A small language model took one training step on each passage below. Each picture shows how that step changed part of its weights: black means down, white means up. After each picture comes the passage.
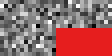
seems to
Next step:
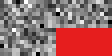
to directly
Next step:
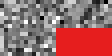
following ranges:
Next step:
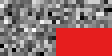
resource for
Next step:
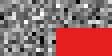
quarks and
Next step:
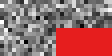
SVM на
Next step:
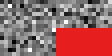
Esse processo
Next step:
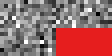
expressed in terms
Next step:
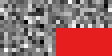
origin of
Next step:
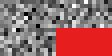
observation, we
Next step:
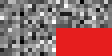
given factor matrix by
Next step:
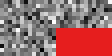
force is
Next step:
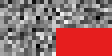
et que «
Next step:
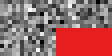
changes of the
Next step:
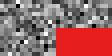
die besonders
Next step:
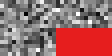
the data.
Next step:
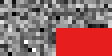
a exemplo
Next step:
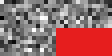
de trabalho
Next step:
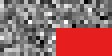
program has been
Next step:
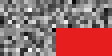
evaluation of the
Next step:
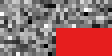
At a temperature of
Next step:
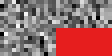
total internal
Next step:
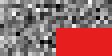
Inference Time
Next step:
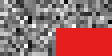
of national
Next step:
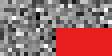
apenas no
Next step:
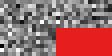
at least
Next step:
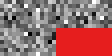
ale UE
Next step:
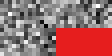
las disparidades
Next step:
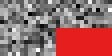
the color of
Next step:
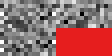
& \qquad
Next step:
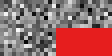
din optica
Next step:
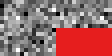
observar como as
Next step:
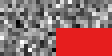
dalillash "
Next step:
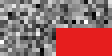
we note that
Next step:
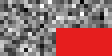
these semantic
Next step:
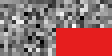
triangle, which
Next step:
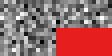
absence of a
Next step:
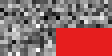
the limit of
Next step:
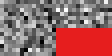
fitting results of
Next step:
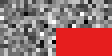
actividades. Es
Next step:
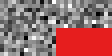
their implementation is
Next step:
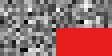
calculation of the
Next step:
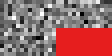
different SNRs
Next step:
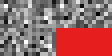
именно на
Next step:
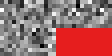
with OH or
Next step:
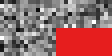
the system –
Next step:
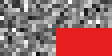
route to space
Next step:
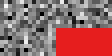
и развития
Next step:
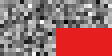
past and
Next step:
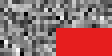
as described in
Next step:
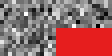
Since the energy
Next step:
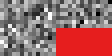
form is the standard
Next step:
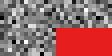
FS case can
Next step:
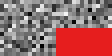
é de suma
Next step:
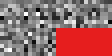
are likely between
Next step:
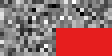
'dat de
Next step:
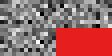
shrines in
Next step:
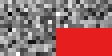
of these states,
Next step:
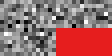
il faut
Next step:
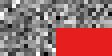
servicios del
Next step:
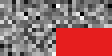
la calle,
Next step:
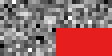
constant are set to
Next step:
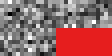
the density operator of
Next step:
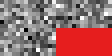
berish va
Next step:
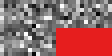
было так:
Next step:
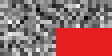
that we estimated
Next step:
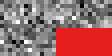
the convergence
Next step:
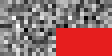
o els
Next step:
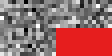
como se ha
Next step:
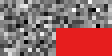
в последние
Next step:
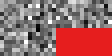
either an
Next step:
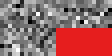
admit PM
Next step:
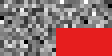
SNR. We
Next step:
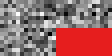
yet still
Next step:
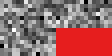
to predict
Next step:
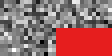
mesmo numa
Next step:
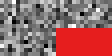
as already
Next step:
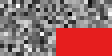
va ularni
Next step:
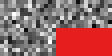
sites and
